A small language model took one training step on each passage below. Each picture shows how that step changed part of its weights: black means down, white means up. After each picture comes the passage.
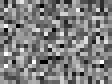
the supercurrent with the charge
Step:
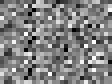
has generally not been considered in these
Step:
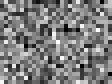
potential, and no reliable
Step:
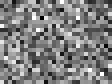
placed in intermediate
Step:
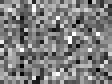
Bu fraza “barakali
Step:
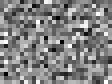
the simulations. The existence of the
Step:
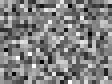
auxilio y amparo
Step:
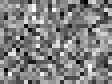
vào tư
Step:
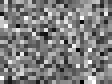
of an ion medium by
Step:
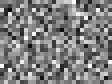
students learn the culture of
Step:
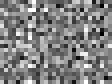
$t_c \sim
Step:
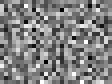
a convenient way these dynamical
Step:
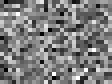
smaller coverage along the
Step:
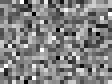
stripe direction, {\em
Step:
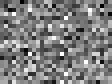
and then instances of accelerations
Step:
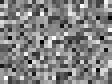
the underlying system can be
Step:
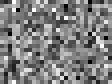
CT scans, this function
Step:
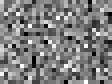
o'ziga xos
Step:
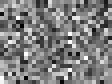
ni jadallashtirish
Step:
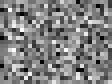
*jeder* и
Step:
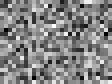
Костюхівці, під
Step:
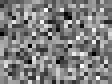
example for such a cancellation
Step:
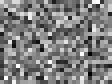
find the correspondence between ToT and
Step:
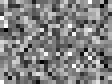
further tests of the pion
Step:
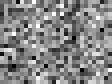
Bundesministerium für
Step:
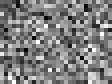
dos sacrifícios
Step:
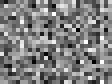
O artigo tem como
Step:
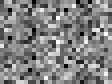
non-zero terms of the
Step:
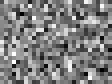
present a barrier to
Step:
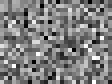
using Bessel beams, with
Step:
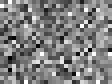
\subsection{Drop tower
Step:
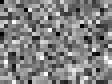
H is the *forward operator*
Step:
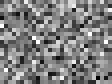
expensive, making it
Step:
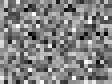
o movimento higienista
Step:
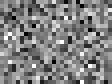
population state. Quite
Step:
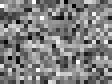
visited nodes reduction is
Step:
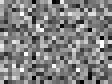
not at absolute zero, the
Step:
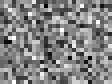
catalog to account for
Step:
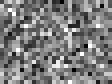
shared backend toward a
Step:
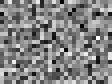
at~least in ones that
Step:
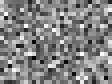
coin \begin{equation}
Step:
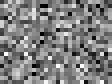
50% of those with no
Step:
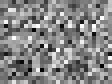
Another measure that can be
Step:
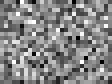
exponents $\zeta(P)$
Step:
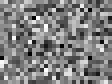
audio, is recorded
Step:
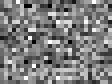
том числе:
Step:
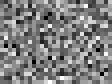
mundo, conseguir
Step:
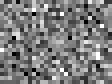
gebruikt voor
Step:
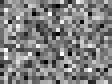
олишга уриниш
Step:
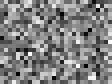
Gergely G\'abor
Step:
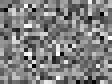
be explained by the low
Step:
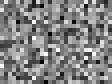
Forense é de grande
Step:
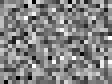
topadi. Har bir
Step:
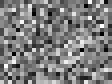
of the glueball
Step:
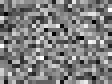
keep raw data private
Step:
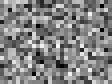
equivalent circuit of two
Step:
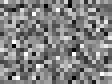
as mesmas variáveis
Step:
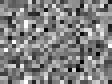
are the diagrams containing the
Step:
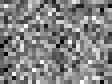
(SNEMD) methodology
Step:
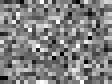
two key features:
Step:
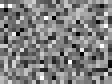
fast-moving dynamical
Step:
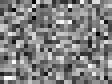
keladi. Bunday
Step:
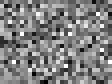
and the EC Contract
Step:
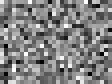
futuras acciones
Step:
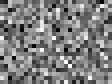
questionnaire after using each
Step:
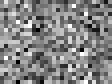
y presenta un modelo para
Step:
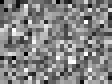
and distributed antenna systems,
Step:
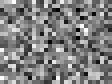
surgiram no decorrer
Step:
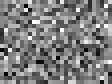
aquatic and aerial
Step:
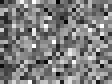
ensembles prepared
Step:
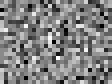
uniaxial tension test:
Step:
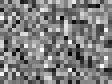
Gonzalez de
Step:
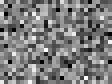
and 3 categories, respectively.
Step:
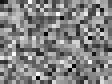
the work of the two key
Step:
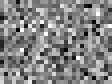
históricos a finales del
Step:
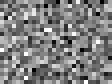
of the theory, and all the
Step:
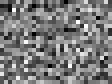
com estudos, muitos estudantes
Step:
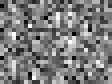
determined from fitting to the
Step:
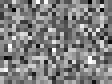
multiplicities, with SFR
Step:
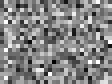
boundary line (which has been obtained
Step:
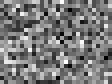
очень мало,
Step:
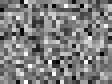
как учебная
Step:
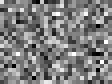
the changed conditions is likely
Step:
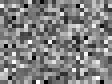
mos meva yetishtirish
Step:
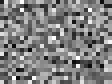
(b) strengthened
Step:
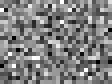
ega bemorlar:
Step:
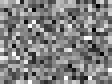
es un instrumento de
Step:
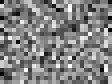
addition to opening the
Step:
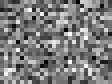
По анализам
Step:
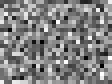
resulting spectrum, which can be
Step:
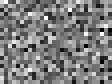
incorporate particle behavior based on
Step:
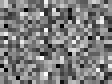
B'. Now, the
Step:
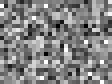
de lucrări ale
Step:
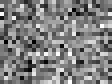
divergence of nearby
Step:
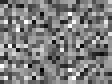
window is identified during which
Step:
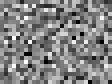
unobserved, as it
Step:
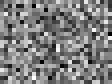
by using gradient descent,
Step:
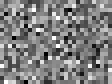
kabul etmezken
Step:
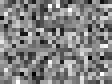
ilə əhatə
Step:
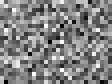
The Coulomb logarithm
